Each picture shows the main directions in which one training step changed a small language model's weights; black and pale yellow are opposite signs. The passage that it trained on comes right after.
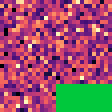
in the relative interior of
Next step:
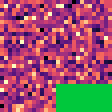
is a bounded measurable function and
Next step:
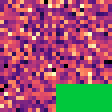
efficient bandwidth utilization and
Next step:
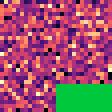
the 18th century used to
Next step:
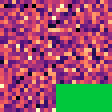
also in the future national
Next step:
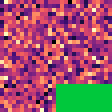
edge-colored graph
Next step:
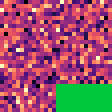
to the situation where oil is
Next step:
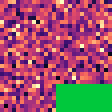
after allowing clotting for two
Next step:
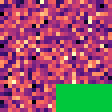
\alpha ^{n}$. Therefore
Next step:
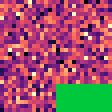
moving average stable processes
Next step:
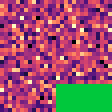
maximum timeout. Running for
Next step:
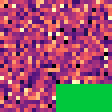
area estimation procedures
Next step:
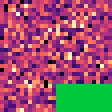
collected by partners and included
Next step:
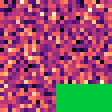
$\partial_tu$ and to
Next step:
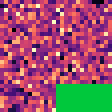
proteins from marine
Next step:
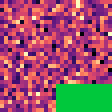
data base - Evaluation of
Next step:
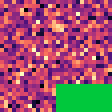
new fibration $LF \rightarrow
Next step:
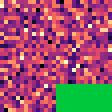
latency - Collaboration
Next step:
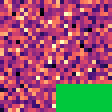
opportunity for external
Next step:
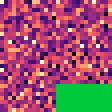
group of $M$. We represent an element
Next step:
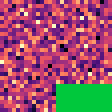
costs of maintaining and
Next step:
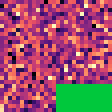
standards together with the
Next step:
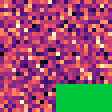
from domain knowledge, by
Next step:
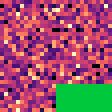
Pollutants Geochemical
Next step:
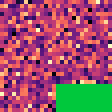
is equal in law to the
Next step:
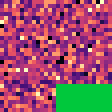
to doing a good job and
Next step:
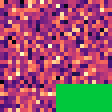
and names the O&M
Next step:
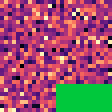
sum of all topological charges be
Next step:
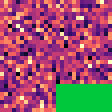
section we want to prove the following
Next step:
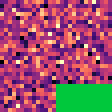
Values Theory, which
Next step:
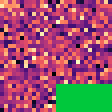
thermomechanical simulations
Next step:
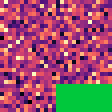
consisting of $20 \cdot
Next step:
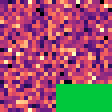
Consider the Ricci flow
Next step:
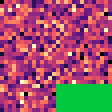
three (3) interviews and three
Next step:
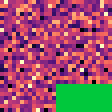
nerve injury and
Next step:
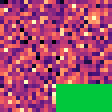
integer $0 \leq w \leq
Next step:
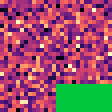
depression. Aim of the study
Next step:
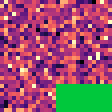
2007). Despite the
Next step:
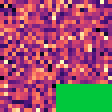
below the band gap energy,
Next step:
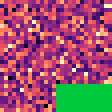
\hline {\bf Space}
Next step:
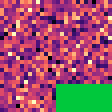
are (normalized) weight functions,
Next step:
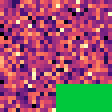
this appendix we sketch
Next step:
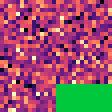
Abstract The study was
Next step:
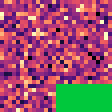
for nymphal survival.
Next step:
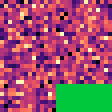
and 9 were included, the following equation
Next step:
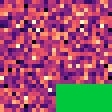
distance of $x$ to $\partial
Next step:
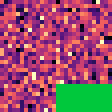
significantly lower. In addition, the
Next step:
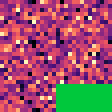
\cdot \nabla_{v^L}
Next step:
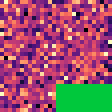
free group generated by the
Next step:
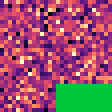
Children suffering from
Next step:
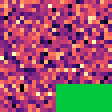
insight into the blooming
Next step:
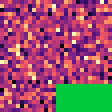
In what follows, we need a
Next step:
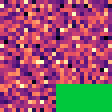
of approximately 175
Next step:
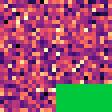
The advantage of using these
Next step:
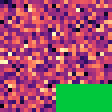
resist seismic forces. It
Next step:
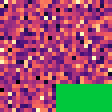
the political situation of the
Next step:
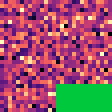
training and development. By defining the
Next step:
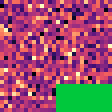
these graphs to get a feel for
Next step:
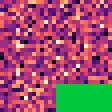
in order to maintain peace.
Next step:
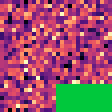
Since $|x|$ can become
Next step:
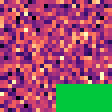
\, \mathrm{d}x
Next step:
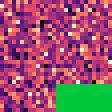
shows that if $X$ is a
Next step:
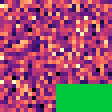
Y. Zhou, Ch.
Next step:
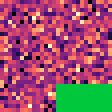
f)=f$. We call the
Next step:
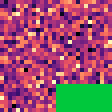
a framework for maritime
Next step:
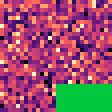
more productive occupations
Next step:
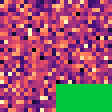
finite field $\mathbf{F}_{q}$
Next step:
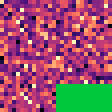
(no.) Face %
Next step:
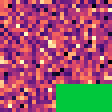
bundles]{Positivity in
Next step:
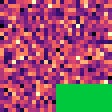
in contracts were behind
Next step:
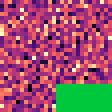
expand $\mathcal{M}$ to a
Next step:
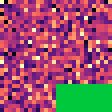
\item[2.] For an open
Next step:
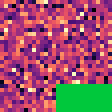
in inside wall face.
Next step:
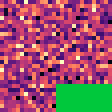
of all 29 types,
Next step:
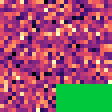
No other resources apart
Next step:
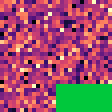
where $S$ is the shape
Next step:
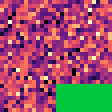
help to develop the valuation of the
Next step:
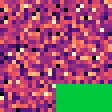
share many qualities with
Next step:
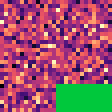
that rather than a single
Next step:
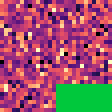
choosing an appropriate
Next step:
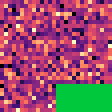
was found to have a significant association with
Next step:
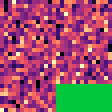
was built by Sardar
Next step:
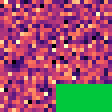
on both datasets
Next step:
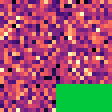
in Monte Carlo simulation
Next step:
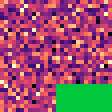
facilities provided by
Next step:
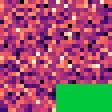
into the stopband filter
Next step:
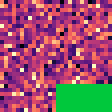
Natural frequency
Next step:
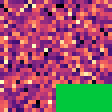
further aggravates this
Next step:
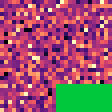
open science becomes the
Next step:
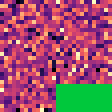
is no longer unique.
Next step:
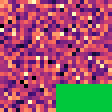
Nies; Prof Mag Dr
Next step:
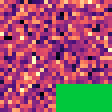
as a basic DL technique
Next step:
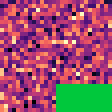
girder’s end region has
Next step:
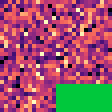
of Tianjin (No.
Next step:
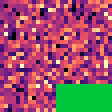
while enjoying the view may
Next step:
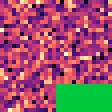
part is positive definite. The modular
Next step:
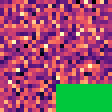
professional competence
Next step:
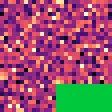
the 2-cells given by the
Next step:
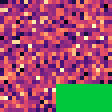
Proof.} All integer solutions
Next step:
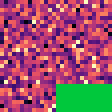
\vert \vert = \infty
